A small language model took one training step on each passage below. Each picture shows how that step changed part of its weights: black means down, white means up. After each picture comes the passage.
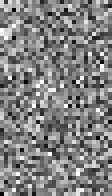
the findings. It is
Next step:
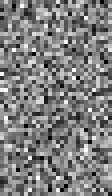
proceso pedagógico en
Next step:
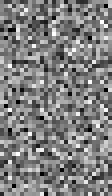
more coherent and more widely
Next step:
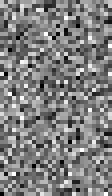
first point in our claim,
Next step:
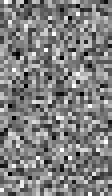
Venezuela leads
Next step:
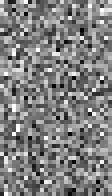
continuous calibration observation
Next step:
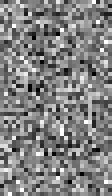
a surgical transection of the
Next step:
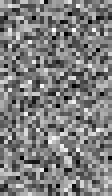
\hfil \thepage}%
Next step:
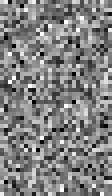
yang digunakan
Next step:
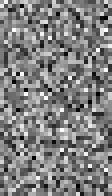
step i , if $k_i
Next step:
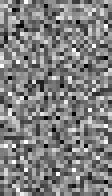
of a proof tree as
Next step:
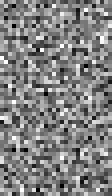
de vervanging van
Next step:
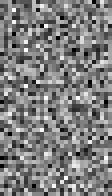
4. *pedagogice*
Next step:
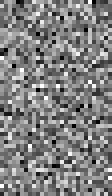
the weak scale, we
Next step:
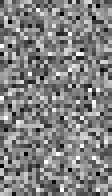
using specimen S-NB,
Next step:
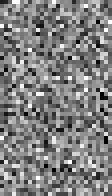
consists of schemes for
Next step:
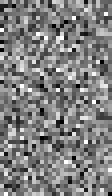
the time-dependent driven
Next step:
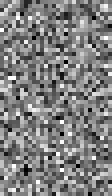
para la transferencia de
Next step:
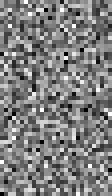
Junge Menschen in
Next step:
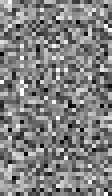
of the jet structure: The
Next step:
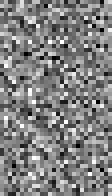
governance. *Journal of
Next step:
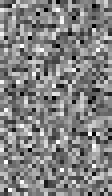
ojiz va zaif
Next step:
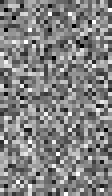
needs. Needs analyses
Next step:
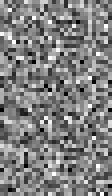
in 0.10%. This result
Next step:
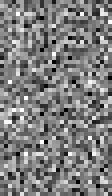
attention to diversity.
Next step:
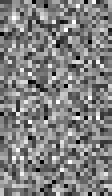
pseudorapidity and
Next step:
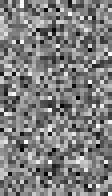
was positively influenced was
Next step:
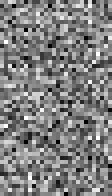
et al. [22], when the
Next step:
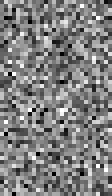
alloys, Locq,
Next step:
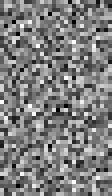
movimentos motores finos
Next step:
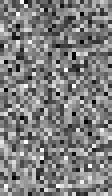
many of them actively following
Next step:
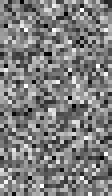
derived thereafter are
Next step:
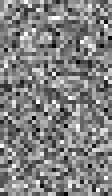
by an element $m\in
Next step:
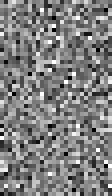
$\tilde{\nabla}$ on M
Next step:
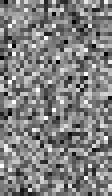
most convenient to work in terms of
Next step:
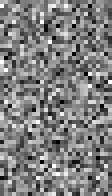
are key to increasing
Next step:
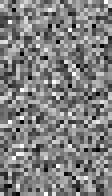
x^l, \qquad
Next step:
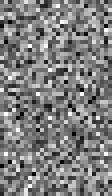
``galactic rotation
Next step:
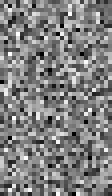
necessidade de pesquisar
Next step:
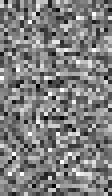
by Bass and Avolio in
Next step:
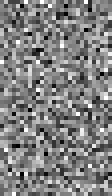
despite her family
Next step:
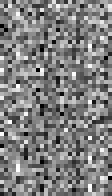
fitting to the corresponding data
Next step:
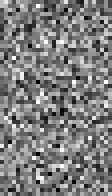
decade ago, in order to
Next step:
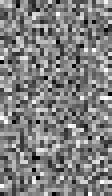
no julgamento da Ação
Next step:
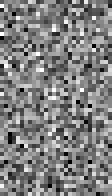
mais de 83% das
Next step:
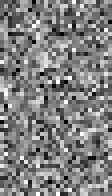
industrial sin optimización
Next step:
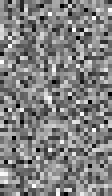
savollarga bir qadar
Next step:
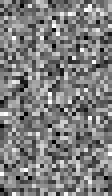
Sua forma de expor as
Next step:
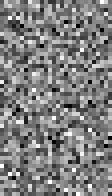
в Москве.
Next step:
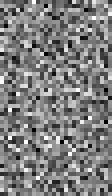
hunarmandchiligi va
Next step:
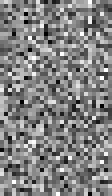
article discusses the use of
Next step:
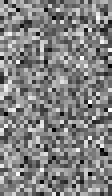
below are the graphs that show
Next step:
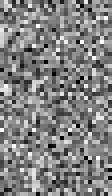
the worst performance, as it was
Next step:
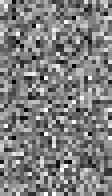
dan deviasi skor y
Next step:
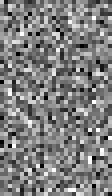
monolingualism was prescribed
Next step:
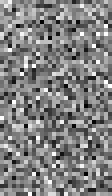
of the Japan Concrete
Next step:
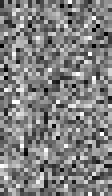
his decision to renovate
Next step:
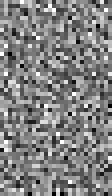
aniqligi Somoniylar
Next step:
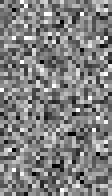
$MS_1$ presents
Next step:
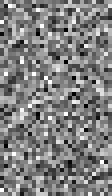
Potassium fertilization
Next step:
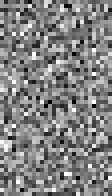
the Repository's
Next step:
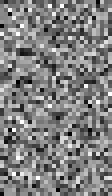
It is a systematic
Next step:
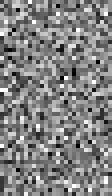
30% de los costes en
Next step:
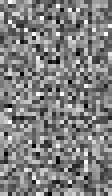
more severe course of
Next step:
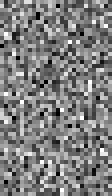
bioactive molecules.
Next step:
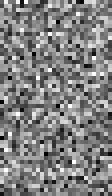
tissue however had lower
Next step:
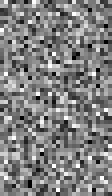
magnetic resonance imaging
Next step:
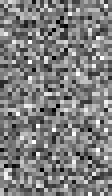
overige goederen;
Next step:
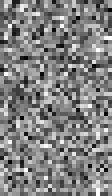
8. Olenówka
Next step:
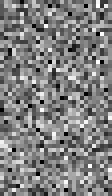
the star-shaped
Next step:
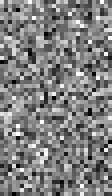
to extend the effective potential
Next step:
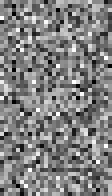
zaman geçirmek
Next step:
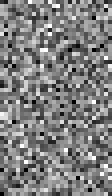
the observed $\hSig$. Their
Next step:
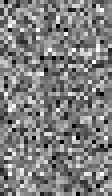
technology practice, in Universities
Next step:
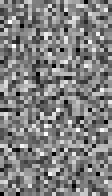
l \end{cases}$$
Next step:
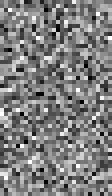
capacidad para resolver
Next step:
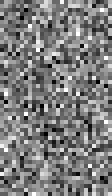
pe ideea de risc
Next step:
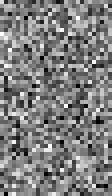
organisms, corresponding to common
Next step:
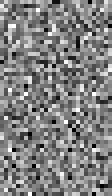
0} \) and any vector
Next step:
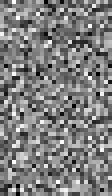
The proposed model is used to
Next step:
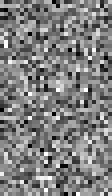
Debye screening
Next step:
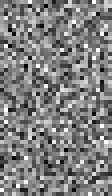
Therapy PEDro
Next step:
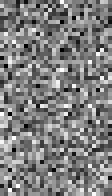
the GW census forms
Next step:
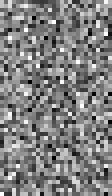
FTIR and XRD images
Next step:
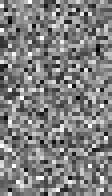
reproduction of an entire
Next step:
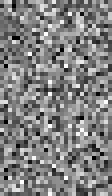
(\ref{OU2a}) with
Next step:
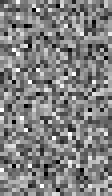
будет работать
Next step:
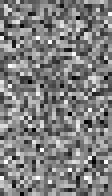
for land services at the
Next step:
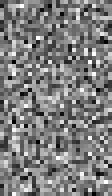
volume between SDSS
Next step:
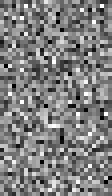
Guide service 21 43
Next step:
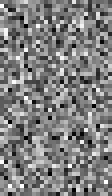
reflektierte Informationen
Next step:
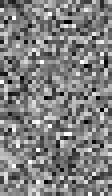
în laborator
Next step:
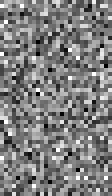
abierto y flexible del
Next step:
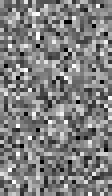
for organic chemistry
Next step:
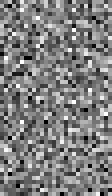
gerar longos períodos
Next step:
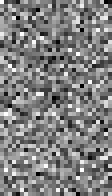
part of the $K \to
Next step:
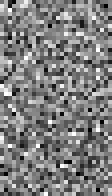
translating scientific
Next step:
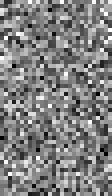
the exact numerical results and our
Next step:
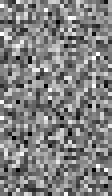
17% they check
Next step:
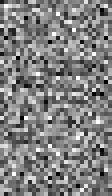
of acids, 1–8
